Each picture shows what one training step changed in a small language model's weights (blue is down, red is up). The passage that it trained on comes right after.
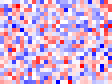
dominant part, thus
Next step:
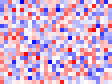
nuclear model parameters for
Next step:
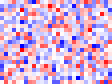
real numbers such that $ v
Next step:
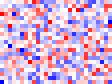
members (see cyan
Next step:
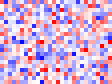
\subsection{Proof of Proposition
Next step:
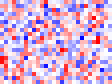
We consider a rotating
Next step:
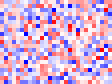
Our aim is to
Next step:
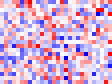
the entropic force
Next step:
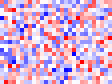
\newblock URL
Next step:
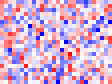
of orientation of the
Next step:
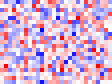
\eqref{poly} is
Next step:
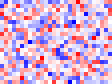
for these two cases, and as
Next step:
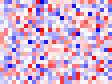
$\Delta$ between these two
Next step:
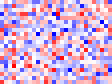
The weak sheaf
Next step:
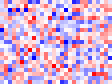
a density slope below
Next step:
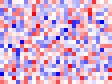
\{\theta \in {\mathbb
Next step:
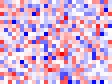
MBL phases with
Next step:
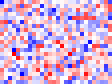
the origin and which has
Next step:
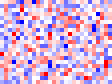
bars represent one
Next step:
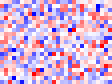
we can and will equip
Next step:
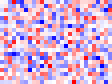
X-ray pulsar
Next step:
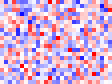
Laboratory of
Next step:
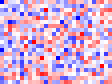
that resemble those
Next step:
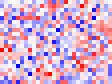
the color symbols
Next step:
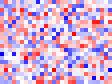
for the Shannon
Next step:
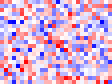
object. The LF
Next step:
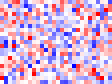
than the maximum throughput of
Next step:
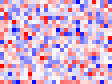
Within a compatibility
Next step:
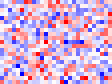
a spinor was calculated.
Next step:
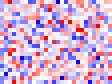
all other $P$ in
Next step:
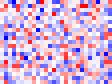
cost for the AWS
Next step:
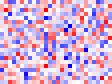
designed without the
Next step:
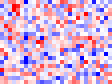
therefore essential for
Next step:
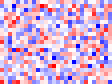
phase reaches half
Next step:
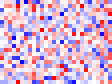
matrix function $P$ is the
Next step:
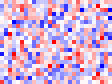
expansion at second order of
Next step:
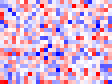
values 34~fN,
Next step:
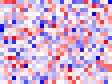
parallel with respect
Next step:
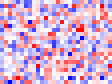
each other's commutant
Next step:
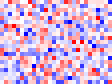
we have to describe its
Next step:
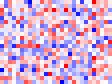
the question whether
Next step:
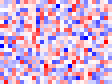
and $x \neq 0,
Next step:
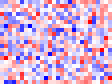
how they relate to
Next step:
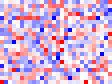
the relativistic excitation
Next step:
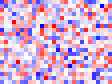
data) from the system.
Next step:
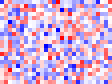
that it is parallel
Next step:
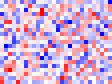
we consider a finite group with the
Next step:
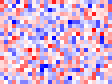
while considering fairness,
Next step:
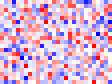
of the galaxy disc.
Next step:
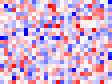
architecture which
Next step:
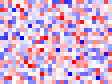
pairs $d_i$,
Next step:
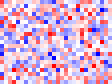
unique solution. By
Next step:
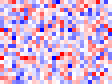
optimal strategy
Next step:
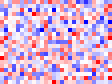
of our photometry
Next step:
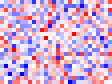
easy consequence of
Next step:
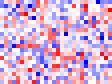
the local density contributes
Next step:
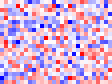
between the peaks in
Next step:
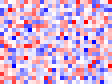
for sum of sines with
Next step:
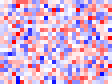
- 1$, the parent
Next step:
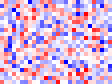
with coefficients in a simple
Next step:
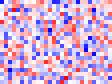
a snapshot
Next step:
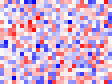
analyse clusters
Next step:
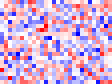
an iterative algorithm.
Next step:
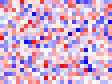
of the nuclear
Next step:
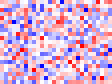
are generically larger in that
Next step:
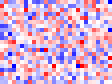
If furthermore, all
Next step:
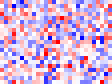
Alternative definitions of
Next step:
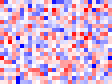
$k$-th step of
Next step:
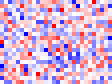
In this section by $\A$
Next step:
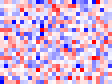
speakers. 0 =
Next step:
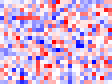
the original interaction
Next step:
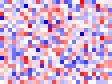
In both cases one completely
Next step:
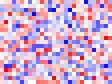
with the extended action
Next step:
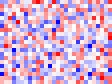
problem remain open.
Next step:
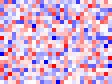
\section{The relation of
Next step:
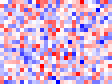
probably have to
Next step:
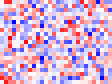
approach is presented in a
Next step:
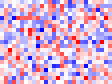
the image of $\alpha$
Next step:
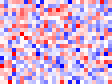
coincidence rotations
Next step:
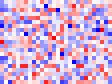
Bengio, Y.
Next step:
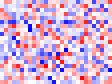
with the deterministic drive
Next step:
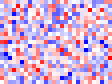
phase noise, such as
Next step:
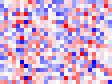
1~arcsec on the
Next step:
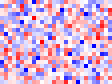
b$. If $P$ has
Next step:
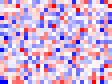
distribution, we will separate
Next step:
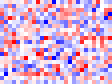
Then the support condition of
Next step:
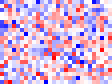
Implicit Product
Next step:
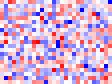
we have \begin{align*}
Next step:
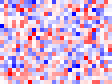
$ab, bb$ and
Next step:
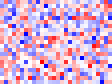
the coupling function with our
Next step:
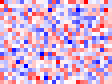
predictable by the bandpass
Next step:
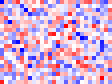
minimum resolvable
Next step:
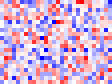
of the self-energy
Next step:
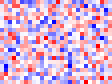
of the covariance operator
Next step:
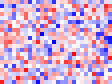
field of 30~G
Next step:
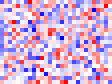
s} $$ where $T
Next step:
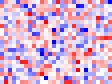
they have no morphisms
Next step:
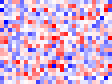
is completely integrable
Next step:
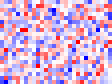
each other, the computed
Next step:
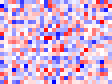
Mathematics following the
